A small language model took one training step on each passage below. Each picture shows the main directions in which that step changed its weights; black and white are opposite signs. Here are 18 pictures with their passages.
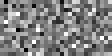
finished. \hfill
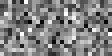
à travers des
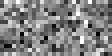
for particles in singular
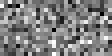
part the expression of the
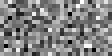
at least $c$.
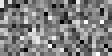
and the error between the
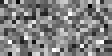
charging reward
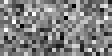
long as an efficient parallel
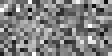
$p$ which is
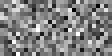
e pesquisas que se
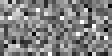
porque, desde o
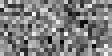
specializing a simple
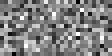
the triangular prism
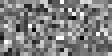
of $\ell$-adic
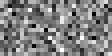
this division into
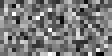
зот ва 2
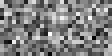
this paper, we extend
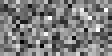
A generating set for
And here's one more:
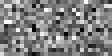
\right) +
